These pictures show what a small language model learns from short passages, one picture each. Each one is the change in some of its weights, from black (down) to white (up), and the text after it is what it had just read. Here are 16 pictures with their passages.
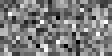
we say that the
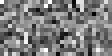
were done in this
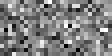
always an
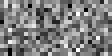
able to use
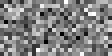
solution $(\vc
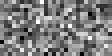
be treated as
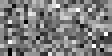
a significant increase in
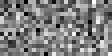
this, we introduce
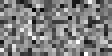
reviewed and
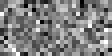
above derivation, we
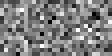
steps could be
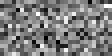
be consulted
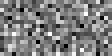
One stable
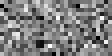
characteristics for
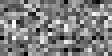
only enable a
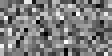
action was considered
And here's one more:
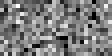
model parameter.
